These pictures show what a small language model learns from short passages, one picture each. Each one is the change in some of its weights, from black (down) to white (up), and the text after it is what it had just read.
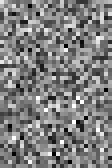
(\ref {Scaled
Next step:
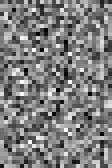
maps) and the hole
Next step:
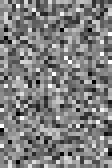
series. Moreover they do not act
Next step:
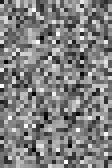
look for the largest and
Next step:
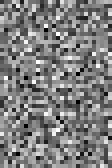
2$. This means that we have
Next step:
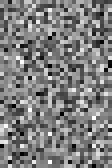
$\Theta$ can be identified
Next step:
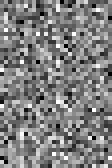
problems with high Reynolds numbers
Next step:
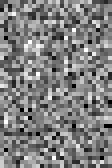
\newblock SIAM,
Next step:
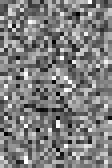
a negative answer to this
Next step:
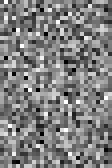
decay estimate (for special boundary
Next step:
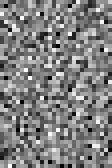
on zeta and $L$
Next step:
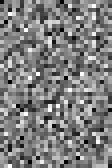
\beta_T]$, where
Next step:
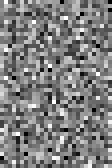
proven by Lemma 1.
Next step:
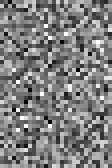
zero free regions of the Riemann
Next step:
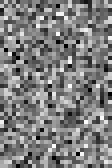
that the implicit part of
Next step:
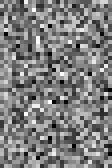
only if $G$ is a
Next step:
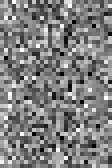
solitons in nonlinear complex
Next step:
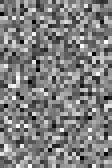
will order the crossings of a
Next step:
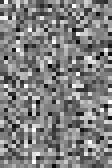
established, for instance, when
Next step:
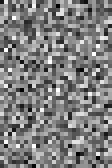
such a picture, up
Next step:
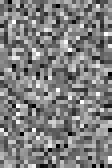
tiling. The dynamical
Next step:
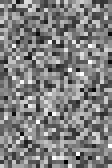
the equal rank cases, and can
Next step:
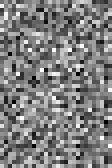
all possible cases parameter derivation
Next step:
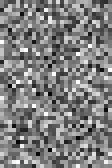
of a general polynomial equation of degree
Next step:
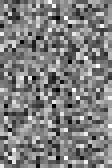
which extra precision is
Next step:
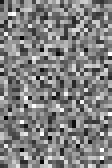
\end{equation} where
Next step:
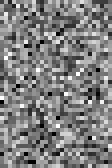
values by nonlinear interpolation.
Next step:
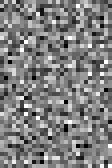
for all $\{ \lam \;
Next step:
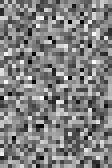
that the index $|H :
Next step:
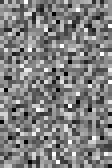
l S_m}\over
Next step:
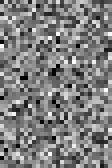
obviously closed. The proof of
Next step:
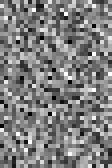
partial result and a short
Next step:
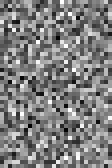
(does not depend of
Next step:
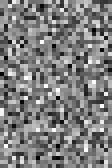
on $x.$ \par
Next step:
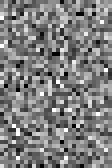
Case~(2) of
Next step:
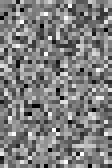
d$ proxies both.
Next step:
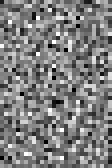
= 0$, \quad hence
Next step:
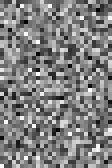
We continue the investigation
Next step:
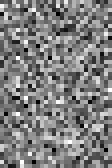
rational point, then this subgroup consists
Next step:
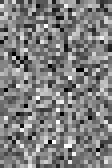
square pyramid, and
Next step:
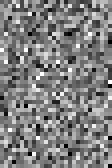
0.$$ Note that the line bundle
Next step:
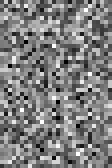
to whether this sign is a
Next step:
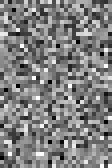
maps only for usual schemes to
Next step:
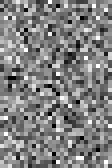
obtained with a truncated
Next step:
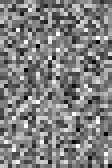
thesis, and of their
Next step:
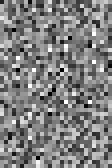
curve $C$ cannot be used
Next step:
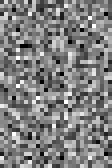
similar width. On the other
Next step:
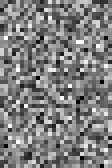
of notation we have put
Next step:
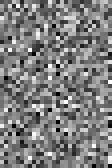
2:} Multiplying
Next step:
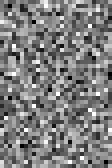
construct the wavelets: for
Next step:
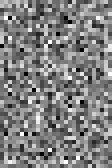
applied sheaf theory literature
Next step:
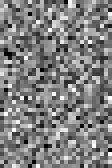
E}_q)$ satisfies ${\bf
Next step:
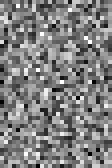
surface containing a two-point family
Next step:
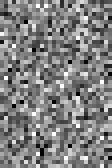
options for nothingness.
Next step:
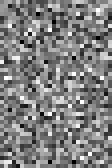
and various other multigrid
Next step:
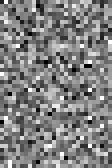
conditions (H2) and
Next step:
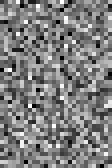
idea of labellings
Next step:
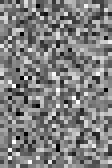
embeddings. We also prove
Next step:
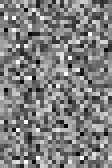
admits a stationary distribution
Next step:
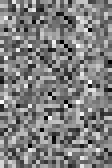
reference trajectory, called
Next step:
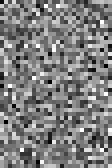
holds. \item $M$
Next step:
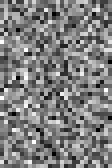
a conservation law model of
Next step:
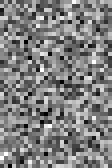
that the affine complex $X$
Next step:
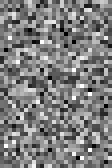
(as well as incomplete
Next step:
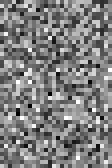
the distribution of the random variable
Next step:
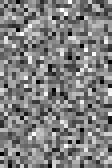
is to prove that {\it the
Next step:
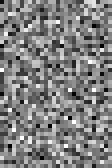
\neq \pm k, \
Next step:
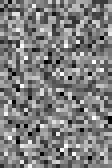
$ is small compared to the
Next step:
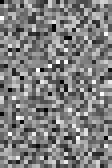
[7]. \smallskip A large
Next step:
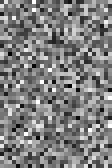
suffices to consider the case of an
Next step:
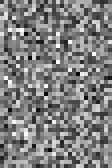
invertible, of course
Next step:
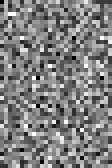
\end{equation*} where \(
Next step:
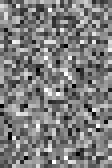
section we review some properties
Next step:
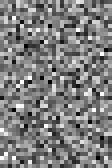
make use of the $\omega$
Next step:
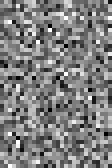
and Richmond have proved
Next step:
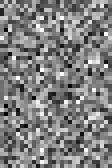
that $(X,d)$ is
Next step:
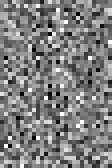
In brief, there are
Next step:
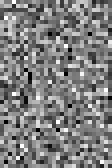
controllable demand provides another
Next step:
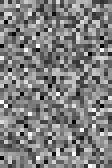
i \in [\ell]
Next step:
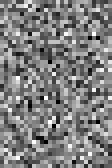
the generated subproblems are
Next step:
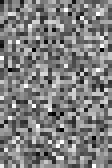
\qquad \begin{pmatrix}
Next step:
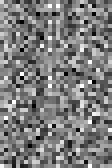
algorithm works by assigning
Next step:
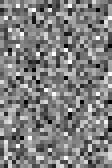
show that the corresponding stratum
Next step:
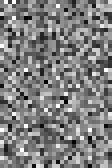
BESS SOC for
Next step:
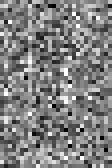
this paper explores the existence
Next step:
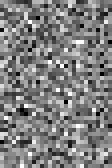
z - \lam y -
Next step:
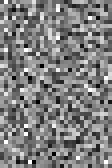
smaller than the regularity of
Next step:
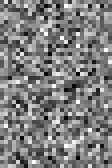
to the circle is the point
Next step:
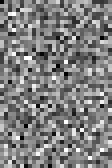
\end{eqnarray*} Clearly
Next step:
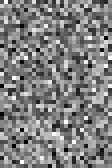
follows. \end{proof}
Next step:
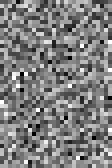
the same category. Our
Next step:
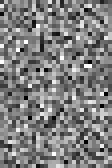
edge (6); \draw
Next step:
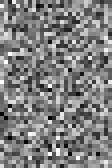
canonical projections of quotient modules by
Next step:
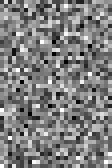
to a parabolic transformation $\delta$
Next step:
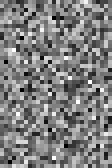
is the projection with respect to the
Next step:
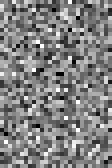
semisimple over the field
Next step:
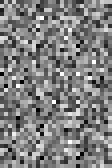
that, for all $j
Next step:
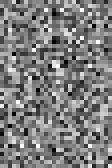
achieves a relative standard
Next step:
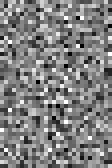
\subsection{Torsion in
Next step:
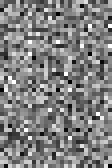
of slow growth of the
